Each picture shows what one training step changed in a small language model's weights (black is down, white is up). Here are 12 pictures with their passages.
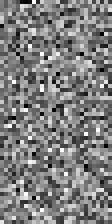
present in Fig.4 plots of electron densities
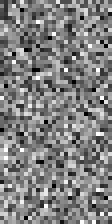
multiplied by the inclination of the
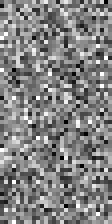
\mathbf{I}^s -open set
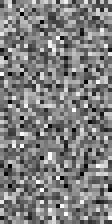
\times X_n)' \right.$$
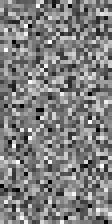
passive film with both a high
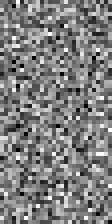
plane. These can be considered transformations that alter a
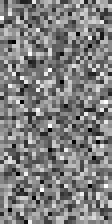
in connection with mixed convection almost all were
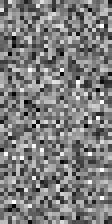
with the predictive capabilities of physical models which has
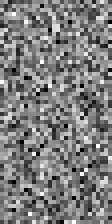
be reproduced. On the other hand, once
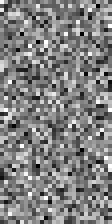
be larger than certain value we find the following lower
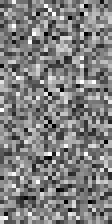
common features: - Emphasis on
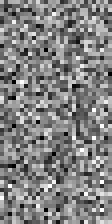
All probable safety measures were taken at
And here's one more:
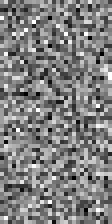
We exploit these coverings to find infinitely
